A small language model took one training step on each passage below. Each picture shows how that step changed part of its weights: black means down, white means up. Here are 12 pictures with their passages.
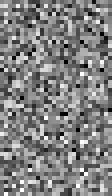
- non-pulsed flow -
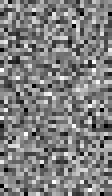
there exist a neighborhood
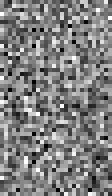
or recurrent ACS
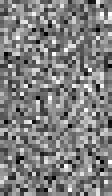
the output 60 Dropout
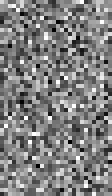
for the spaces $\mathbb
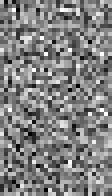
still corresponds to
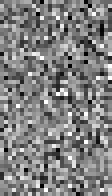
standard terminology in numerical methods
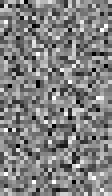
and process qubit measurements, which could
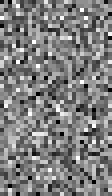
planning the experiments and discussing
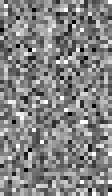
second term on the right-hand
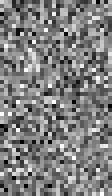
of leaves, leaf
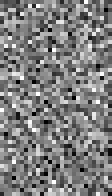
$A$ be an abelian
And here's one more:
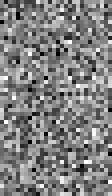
it is enough to consider the case when
